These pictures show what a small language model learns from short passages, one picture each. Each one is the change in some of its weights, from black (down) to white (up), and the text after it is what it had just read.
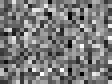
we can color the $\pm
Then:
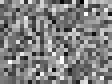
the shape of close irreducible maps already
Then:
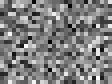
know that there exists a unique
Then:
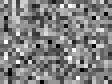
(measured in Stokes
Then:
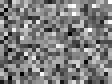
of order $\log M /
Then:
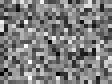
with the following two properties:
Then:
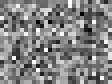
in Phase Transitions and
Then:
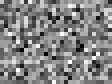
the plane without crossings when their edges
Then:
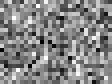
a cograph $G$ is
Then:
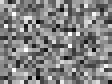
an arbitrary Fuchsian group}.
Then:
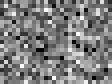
To get rid of this
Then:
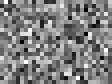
to quadrature points and performing the
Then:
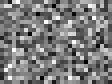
Then, \begin{subequations}
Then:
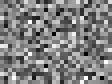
apply CASE 2 of the
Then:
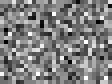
analysis, it is natural to consider
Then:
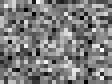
subject classification number:** 62
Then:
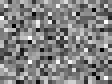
fiber of $f_k$
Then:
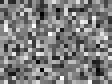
expected by chance have been applied
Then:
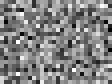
it has the correct fundamental group and
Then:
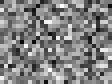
This method originates from the idea
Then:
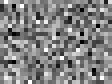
quantized Schur algebras in
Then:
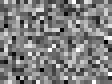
$c$ defined on the whole
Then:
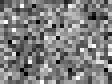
G}). $$ on the set
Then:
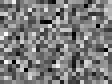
kind of chain formation. The
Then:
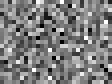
steps toward the uniform bound of
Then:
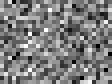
shortly, does indeed depend only
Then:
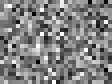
Gaussian curvatures of the
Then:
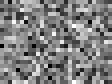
\times \mathbb{R}
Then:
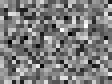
functions on $B$ having compact
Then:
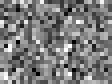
with local well-posedness
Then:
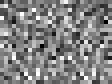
respect to its parameters. This
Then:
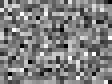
for this model was given in
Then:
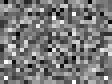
minimal fibration. It follows that
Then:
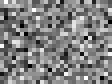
$|X|$ the cardinality of a
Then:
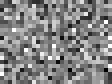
f_* $$ induced by the isomorphism
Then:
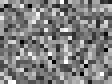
to obtain good normalizations. In
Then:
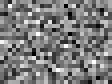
natural) energy law for the
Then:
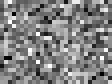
Mathematical Society 1998.
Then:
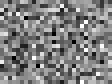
group of rank $r$. Denote
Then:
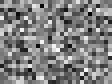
arrive at \begin{align*}
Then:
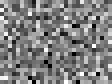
operator; note that the formal variable
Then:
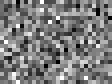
that $\Gamma_{\ell}$ is
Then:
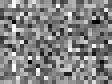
In all these models, we observe
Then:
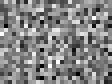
$i\neq j$, and
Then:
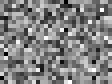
a module which is not finitely presented
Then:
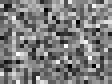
\lambda(n)$, where
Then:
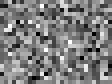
ordinary Brocard conjecture
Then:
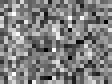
P. Makienko
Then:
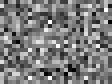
particular case $n=0$,
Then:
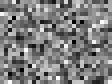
as for two-body
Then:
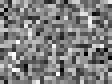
of $(V,Q)$, which
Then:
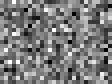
on the outer boundary. Parameter
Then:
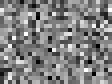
this result is stated and proven.
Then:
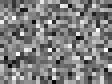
The theorem claims that at the
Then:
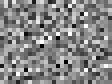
parameters are used for all computational
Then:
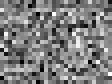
result: If $G$ is
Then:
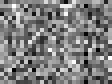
Mathematics, University Moulay
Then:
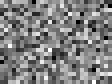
lift of $g$. For the
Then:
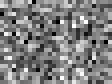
derive the desired complexity result. The
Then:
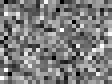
of $\mathbb R^d$
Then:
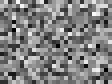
introduced and studied a new algebraic invariant
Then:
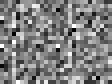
\begin{proof} For
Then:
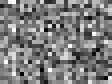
is as in Figure 3.
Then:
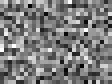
was, including a conference on
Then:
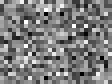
by considering the family of squashed
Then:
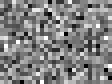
we will assume that the flow domain
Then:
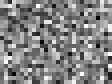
Consequently, the objective value will also
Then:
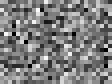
a cocompact lattice. The quotient
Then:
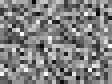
lift $F$ is defined as
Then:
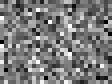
pair. In particular, for any
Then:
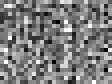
desired. Since the proof is very
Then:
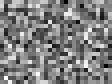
any $x\in X$,
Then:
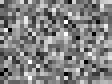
the following conjecture was presented.\\
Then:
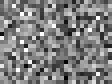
$\chi(\tau)$ remains invariant
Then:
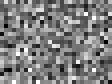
$G$-valued functions, we
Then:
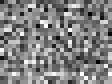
J_j$. By assumption
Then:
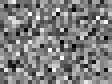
class, a situation that would not
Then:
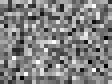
is some $q>0$
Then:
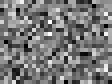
Section 3]{maccategories},
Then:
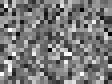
approximation. In other words, the
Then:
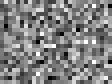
$T$. Since the sets
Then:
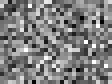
an almost free divisor, and let
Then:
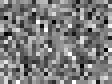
seam carving procedure once.
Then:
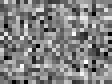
$W_1$. First of
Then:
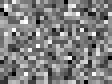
Y.: On the tree representation of
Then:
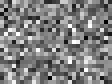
of all polynomials. We will use
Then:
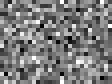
natural numbers less than $n$,
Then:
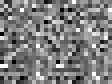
induced by the inclusion of the fibre
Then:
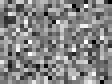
its endpoints are switched
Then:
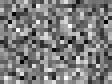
calculated lamina coordinate system.
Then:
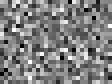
are given by the following hyperbolic balance
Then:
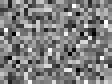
can proceed analogously to obtain
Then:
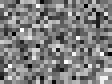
) \end{equation}
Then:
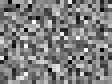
be the sum of the size of
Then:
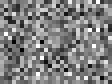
between the pairs of coefficients in
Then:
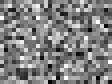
it holds \begin{equation}
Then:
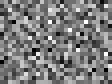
why in the statement of Theorem
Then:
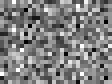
on the error in $Q$},
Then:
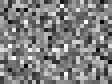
based on the solution of systems of
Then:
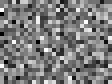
area of the convex hull of
